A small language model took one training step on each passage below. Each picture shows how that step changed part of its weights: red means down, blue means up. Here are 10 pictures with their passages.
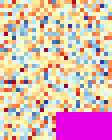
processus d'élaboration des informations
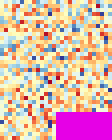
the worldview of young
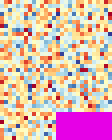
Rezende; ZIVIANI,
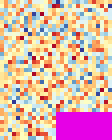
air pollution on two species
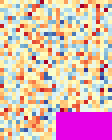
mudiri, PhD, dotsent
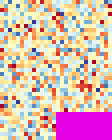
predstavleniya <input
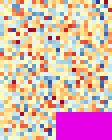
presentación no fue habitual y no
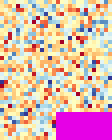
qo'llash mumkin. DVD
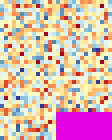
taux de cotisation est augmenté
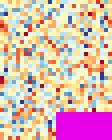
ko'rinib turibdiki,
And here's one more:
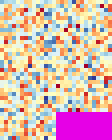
эффективно выполняет возложенные
